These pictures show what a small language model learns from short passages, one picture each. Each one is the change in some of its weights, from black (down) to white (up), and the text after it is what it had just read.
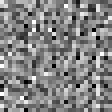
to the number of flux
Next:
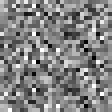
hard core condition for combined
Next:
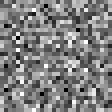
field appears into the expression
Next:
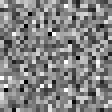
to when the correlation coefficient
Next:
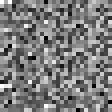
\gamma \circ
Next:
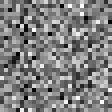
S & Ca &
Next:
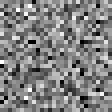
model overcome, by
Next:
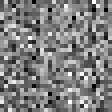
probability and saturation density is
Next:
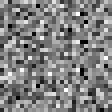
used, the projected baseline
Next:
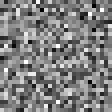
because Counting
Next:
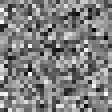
In this case the
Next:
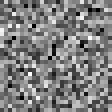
Blacklist mode
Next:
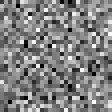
shown in (a)
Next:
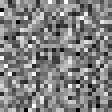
it harder to identify
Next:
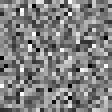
emission. This is a
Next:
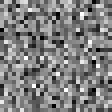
in the kinematic condition
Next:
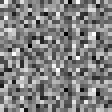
in the lower panel of
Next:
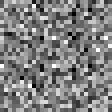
these states quickly
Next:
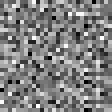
letters. The Euclidean
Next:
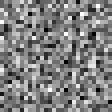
the theory of open quantum
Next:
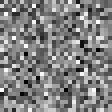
and perform the best fit
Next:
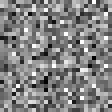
experimental studies of this phenomenon
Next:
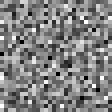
that each collection of electrons
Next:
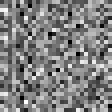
\bibinfo {author}
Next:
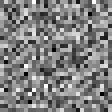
quantities remain invariant under longitudinal
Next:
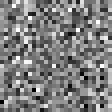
attracting interaction, integer
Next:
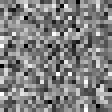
on a phase basis
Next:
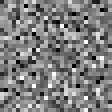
vanish identically.
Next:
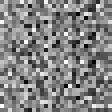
the higher inversion accuracy of
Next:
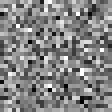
questions deserve a
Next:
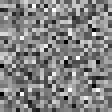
investigated with higher resolution.
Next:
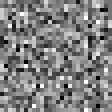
We now seek to
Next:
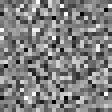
3CR radio galaxies}
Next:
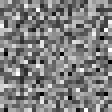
\det ( D
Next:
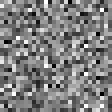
second startup overhead
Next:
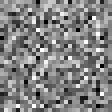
order to make use of
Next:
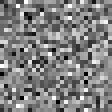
$i$ cannot learn
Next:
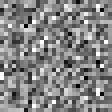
parallel to one another with
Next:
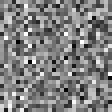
of the annealing
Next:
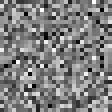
NA Competing
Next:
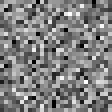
donor to acceptor
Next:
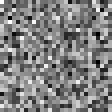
when it was not made
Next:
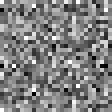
states with approximately extended
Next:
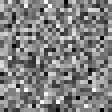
slightly puzzle about
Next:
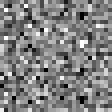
documented in
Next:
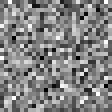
anatomy of the
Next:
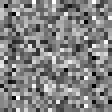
angular spectrum formalism only
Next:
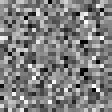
flow network evaluated in the
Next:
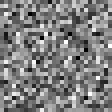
by these models may be
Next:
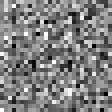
resonant frequency, as well
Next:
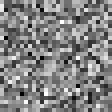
As also explained in our
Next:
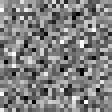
single spike (on
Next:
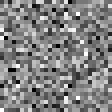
Fig. 7. All
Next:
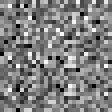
plus 0pt minus
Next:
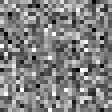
edges connecting the two
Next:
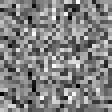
ratios are still consistent with
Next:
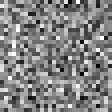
by clarifying the
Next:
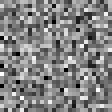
strong asymmetry towards the
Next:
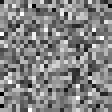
following results. I.
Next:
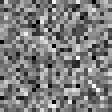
are vulnerable and
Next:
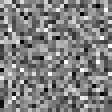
additional change of the
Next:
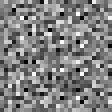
an upturn before
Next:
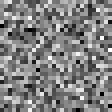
\eeq \noi
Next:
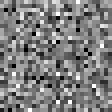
is a common situation,
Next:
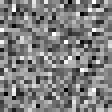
the studied SNR interval
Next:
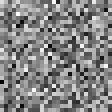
relativist effects such
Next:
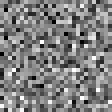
frame of the proof
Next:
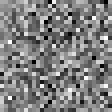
processes, where non
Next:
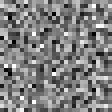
inset at the bottom
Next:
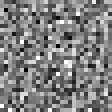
However, if the star
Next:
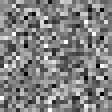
flow velocity. We use
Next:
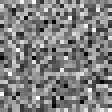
evoked a strong
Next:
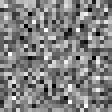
to our previous fits of
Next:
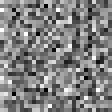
similar product for different
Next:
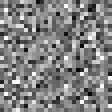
the simple harmonic oscillator
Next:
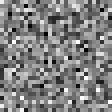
transition graph of the
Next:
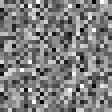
of Physics, University of
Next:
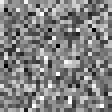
problem is linked to
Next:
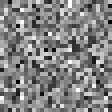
amplitude. These DM operations
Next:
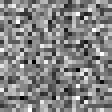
the same transmission channel.
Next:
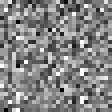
whitening key
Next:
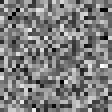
manifests as a
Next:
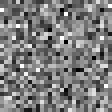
and III YSOs
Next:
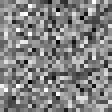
bright-field optical
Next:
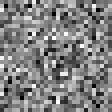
works above considered {\em
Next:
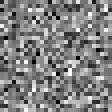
is modeled as in
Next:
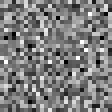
of cluster spread is rather
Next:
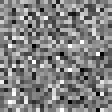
double buffered
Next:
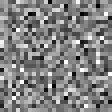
flow regions of the
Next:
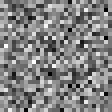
star for dust to
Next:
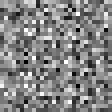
normalized to the effective radius
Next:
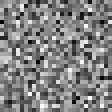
give misleading results
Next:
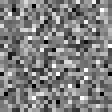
determined in this way,
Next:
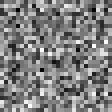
matrix. The angular momentum
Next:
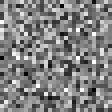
the star emits more
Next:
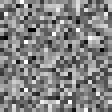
a more detailed analysis of
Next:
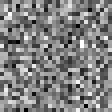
it, thereby enabling the
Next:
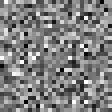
reward $r$
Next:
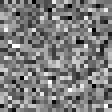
$R$ and
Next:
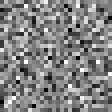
the typical offset of about
